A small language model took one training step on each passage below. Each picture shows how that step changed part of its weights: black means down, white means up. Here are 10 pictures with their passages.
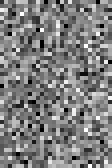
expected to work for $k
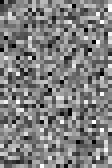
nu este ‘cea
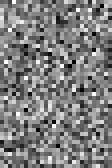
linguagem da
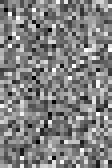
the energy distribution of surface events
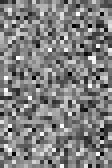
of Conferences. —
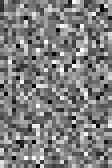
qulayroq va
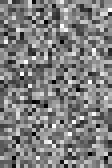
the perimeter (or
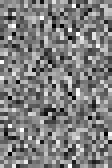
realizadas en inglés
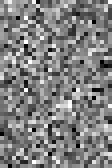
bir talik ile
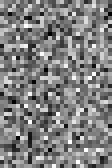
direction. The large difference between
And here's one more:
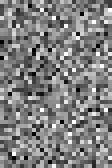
the exact total heat
